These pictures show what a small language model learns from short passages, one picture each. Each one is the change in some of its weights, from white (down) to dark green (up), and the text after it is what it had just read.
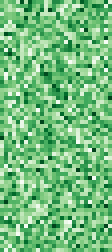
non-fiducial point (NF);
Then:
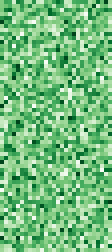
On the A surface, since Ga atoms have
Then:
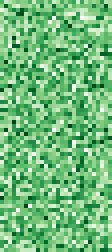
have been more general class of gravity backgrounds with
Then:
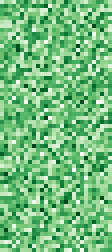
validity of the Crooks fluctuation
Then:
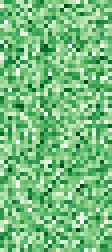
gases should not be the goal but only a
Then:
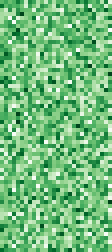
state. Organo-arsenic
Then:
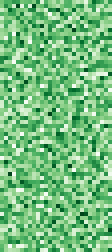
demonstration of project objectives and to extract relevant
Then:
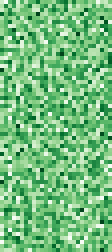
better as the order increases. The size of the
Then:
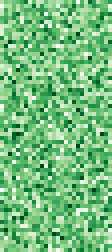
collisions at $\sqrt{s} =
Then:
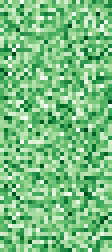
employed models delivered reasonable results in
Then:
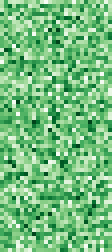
and night side of Venus occur (see
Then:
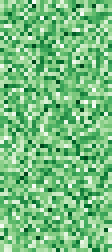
in binary systems and accrete matter from the
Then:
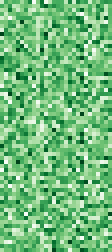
beings human and differentiate them from other
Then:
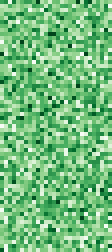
when exchanges are limited, either in amplitude
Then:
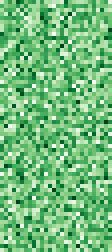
offering both intuitive usability for
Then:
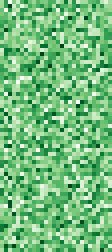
or political aims, creating
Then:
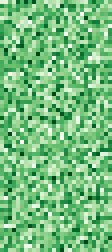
assumed as a basic axiom of quantum
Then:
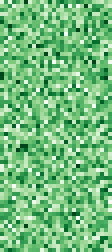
scheme corresponds to \textbf{Algorithm
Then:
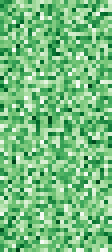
specimen was placed in contact with
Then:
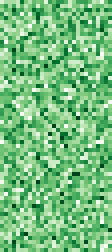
however pass the tight gravity tests that can be
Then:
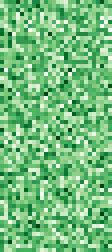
Regression analysis also allows us to introduce an interaction
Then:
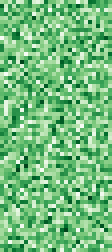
marginal of the signed determinantal
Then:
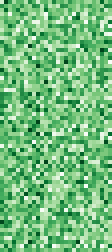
as an example for constructions of multi-qubit
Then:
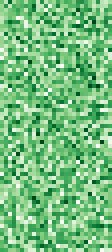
have shown that, if the primordial
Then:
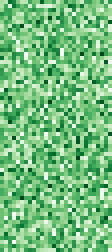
in (\ref{initModel}) by
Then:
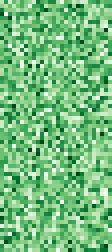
graph G , respectively. For terminologies and
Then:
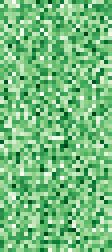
The proof of the second statement follows
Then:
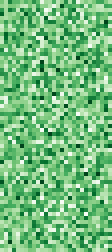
Cigarette 15 2 Alcohol
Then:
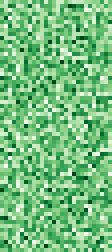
trials of signal timing and road
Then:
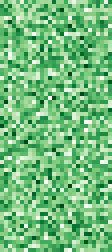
hospitalized children due to enteric fever
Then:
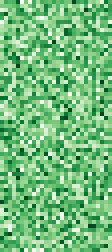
verified employing the definition of the dot
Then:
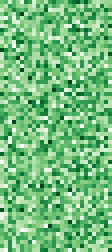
involving genetic, hormonal,
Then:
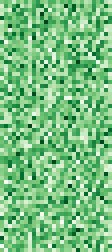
In this table, list the contents of each
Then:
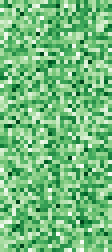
acquaintanceships between students at the
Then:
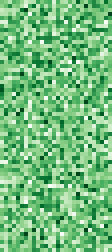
Researchers in various related fields research
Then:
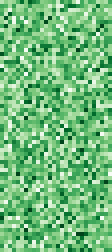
each bag by the string and used to sample
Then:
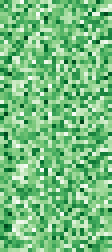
Science and Technology, Institute of Agricultural
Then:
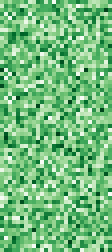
un campo di gauge abeliano,
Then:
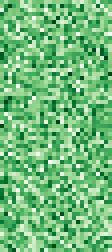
redshift depths. For the k102
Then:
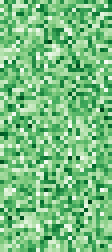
decay after reaching the maximum, $\beta$ gives
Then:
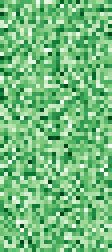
the vulnerability of agricultural systems within
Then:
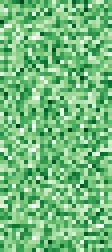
local model, and as it is evident from
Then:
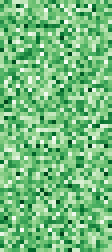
a three-phase training strategy:
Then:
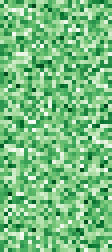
neural networks leverage various data sources and techniques to
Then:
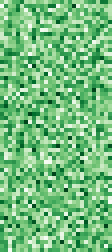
50% of patients with this diagnosis have
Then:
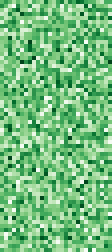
Selects the label successfully,
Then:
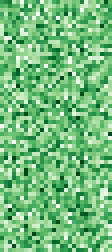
there is no gap (of 13.65
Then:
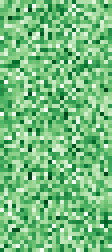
the observed down-conversion has been
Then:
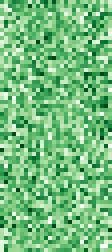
in turn, can lead to strong deviations of
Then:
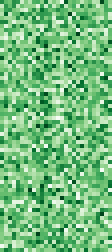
\label{coproducto} \ee This
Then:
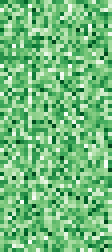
{1965})}\BibitemShut {NoStop}% \bibitem
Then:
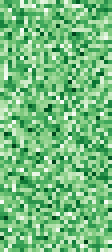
Bang Theory'; salient is the
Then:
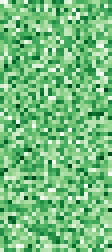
PAA was synthesized from phenoxy
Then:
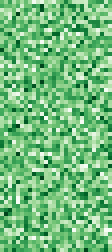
disjoint paths. ©2022 The
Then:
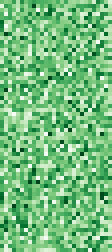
In contrast, the LR model ($\mu =
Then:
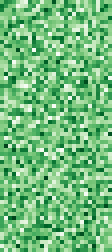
class of compact objects that possess extremely
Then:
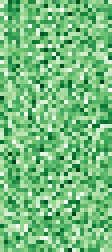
the historical masonry When we consider the
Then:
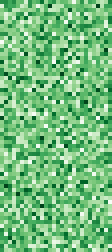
inference. Research Question 3: What
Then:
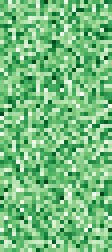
The FBL Architecture will comply
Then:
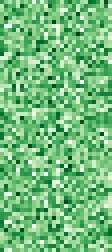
Vector Machine (SVM).
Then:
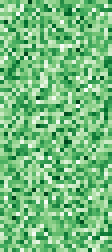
*JAMA Surgery* and
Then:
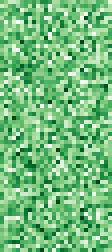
opened doors to a variety of research
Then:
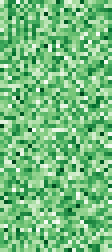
accelerometers. Figure 17: DEMON analysis
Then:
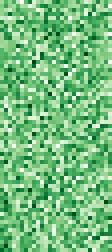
and Patterns of Long-term
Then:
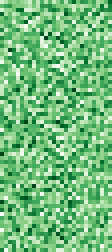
freedom of the one dimensional system are
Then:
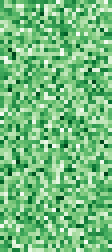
than the LA group. Group RSB
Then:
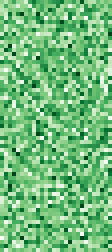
subjects that should be evaluated in a wide
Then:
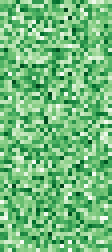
and cannot easily be measured physically;
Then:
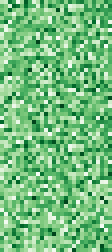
from. To find the best two layers to
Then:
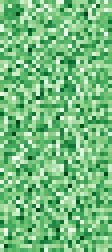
the adivasis like Gonds,
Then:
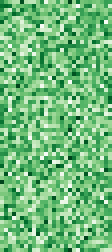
``near" the coordinate singularity
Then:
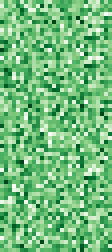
for the situations for which it is designed.
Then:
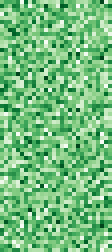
is less than the willingness to pay for
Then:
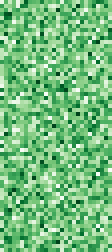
the scope of this paper. 3.1
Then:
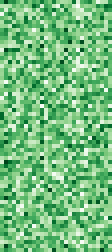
students' problem-solving ability, and
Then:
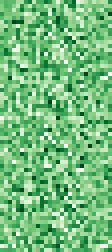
tensors as $\sigma_{\otimes J}
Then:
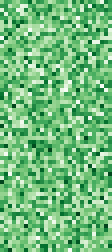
resonance in the output field and investigate the appropriate
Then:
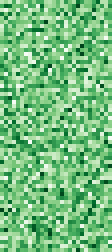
as per user demand. Applications in the field
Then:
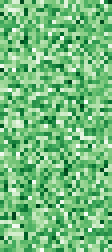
the key advantage of hybrid networks is that
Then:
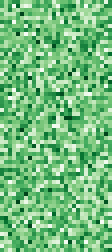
rewritten as an operator insertion of
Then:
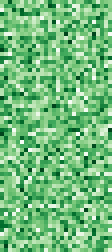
plotted with open squares, and the
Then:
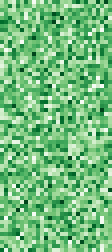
are necessary so that the single bit error has
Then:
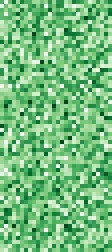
CV ANOVA analysis. The patients'
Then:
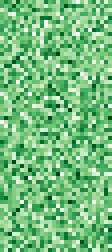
in each precinct, with each bin
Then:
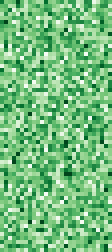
the 52-week high and the
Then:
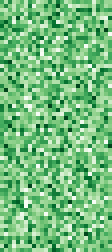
electron scattering through a specimen of finite thickness
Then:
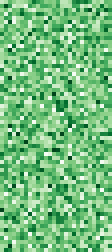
by this entropic contribution $\Delta F
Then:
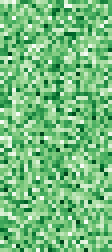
within the fifteen days of the completion
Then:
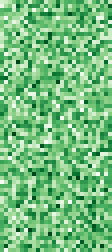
and bound, are infeasible for the
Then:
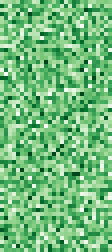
and the food chain, affecting the areas of
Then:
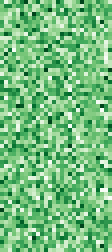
by $N^* \rightarrow N$ and has the
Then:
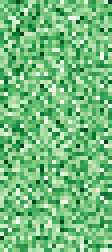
being the runner-up generative recommendation
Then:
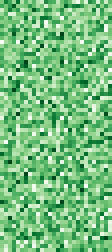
each bin is plotted as a function of
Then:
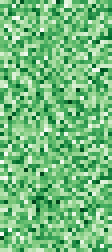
postoperative VAS scores in the group I
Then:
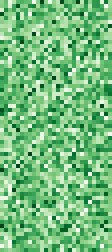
stable over the trans for the M-state,
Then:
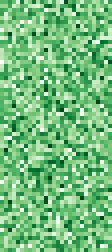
stored in $\hat{H}_{\rm
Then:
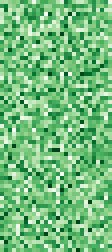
pump intensity. For a gain peak
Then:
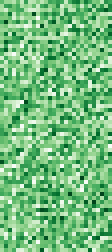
proceeded from the guarantee of the
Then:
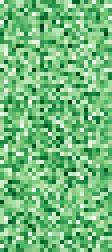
the classification of signs with a specific meaning performed
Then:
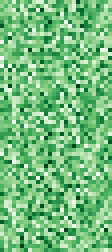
from \code{rvspecfit}
